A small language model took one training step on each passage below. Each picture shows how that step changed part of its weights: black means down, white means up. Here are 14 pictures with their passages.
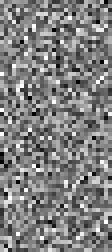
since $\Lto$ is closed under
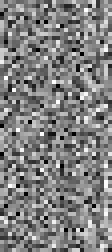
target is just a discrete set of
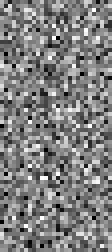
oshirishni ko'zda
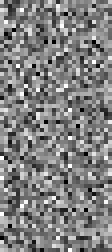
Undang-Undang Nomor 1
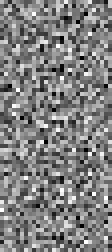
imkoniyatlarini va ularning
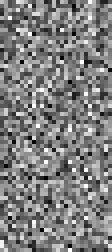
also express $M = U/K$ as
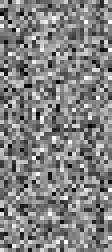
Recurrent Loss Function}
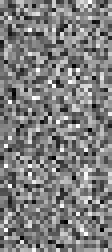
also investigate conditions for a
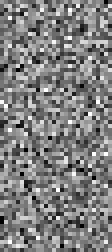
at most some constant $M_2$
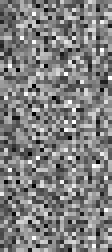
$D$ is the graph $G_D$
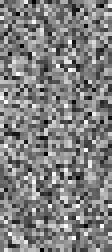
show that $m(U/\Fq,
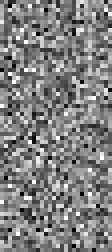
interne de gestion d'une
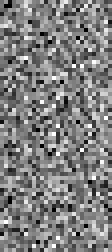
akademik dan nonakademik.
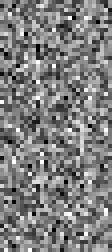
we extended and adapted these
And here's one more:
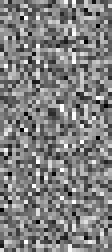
ўртасида наркотик
